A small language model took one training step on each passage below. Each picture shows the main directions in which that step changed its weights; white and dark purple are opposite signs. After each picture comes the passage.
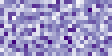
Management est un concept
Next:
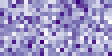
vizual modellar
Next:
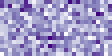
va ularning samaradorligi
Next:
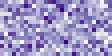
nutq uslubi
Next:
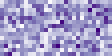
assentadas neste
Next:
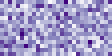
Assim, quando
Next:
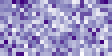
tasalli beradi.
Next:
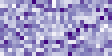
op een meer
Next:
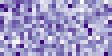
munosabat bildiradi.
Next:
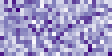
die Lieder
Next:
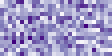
flexible total
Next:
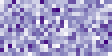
retrouver ses
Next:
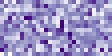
penilaiannya menggunakan
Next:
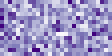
mudanças. A
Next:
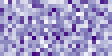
humanas. Por
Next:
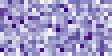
consistentemente associados
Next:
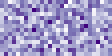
розвитку бізнесу.
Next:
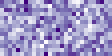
ekologik muammolar
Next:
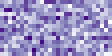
kreativlik – bu
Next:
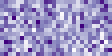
Talabalar haqida
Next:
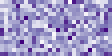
Aksara. -
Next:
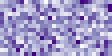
la adherencia a
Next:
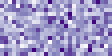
культурного аспекту
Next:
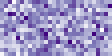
работе рассматриваются
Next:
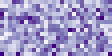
e sentido do vento
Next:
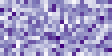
pollution with
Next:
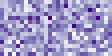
y fina) a
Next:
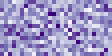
- Craig,
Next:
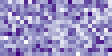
olan 8,
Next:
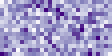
до вимог
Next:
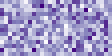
kasalliklari uchun
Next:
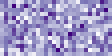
Gadang Dadi
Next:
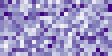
разные версии
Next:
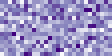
o utilizam como
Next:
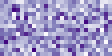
aqliy jihatdan
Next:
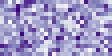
umr davomiyligini
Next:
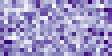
untuk menemui
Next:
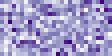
guruhning barcha
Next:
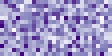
aceleração do
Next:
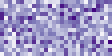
un camino único
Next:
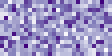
comportamento começa a
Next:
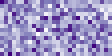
manière pour un
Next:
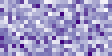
Tamaño de
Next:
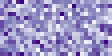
основе: необходимых
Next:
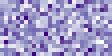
Grupa de
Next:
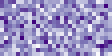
des journalistes
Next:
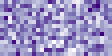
Shu bilan birga
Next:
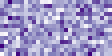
puñado de
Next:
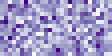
os distintos grupos de
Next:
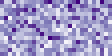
pasionați de tot
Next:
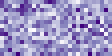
shakllangan amaliy
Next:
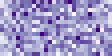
шу кунда
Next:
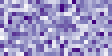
tidak dimungkinkan
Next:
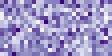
priorizar instrumentos
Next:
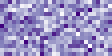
следующие элементы
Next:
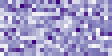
прогнозирование развития
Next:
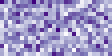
(ce cuprinde
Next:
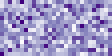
caso haja interesse
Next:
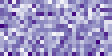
показателей ранней
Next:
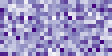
significativo, estas
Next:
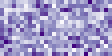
untuk mendapatkan
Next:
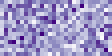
profesor Gastón
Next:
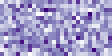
крахмала у
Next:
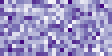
ada balasanya
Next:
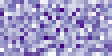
de la productivité
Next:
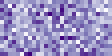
варианты развития
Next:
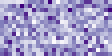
України оперативно
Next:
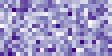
или недостаточности
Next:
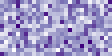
MEDIA DAN
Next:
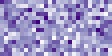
дневной период
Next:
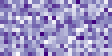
oqitilmas edi
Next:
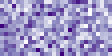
kamaytiradi, balki
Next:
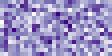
of white oats
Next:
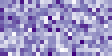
a fi liberă în
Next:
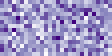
ta muzlik
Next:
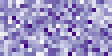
House of the
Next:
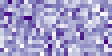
этом, в качестве
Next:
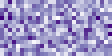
possibilitando a análise
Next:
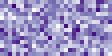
atendendo ao objetivo
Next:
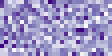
reducido. La
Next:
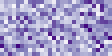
Qohiradan 30
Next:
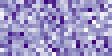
un logement, il
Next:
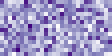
republicano con el
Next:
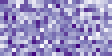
Affecting the
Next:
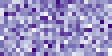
de vendas
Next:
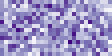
ofwel voor
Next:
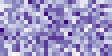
va o'z
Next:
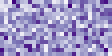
and tadqiqot.uz
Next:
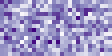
масса грозди
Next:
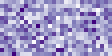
za anatomski
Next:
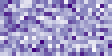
отличие от
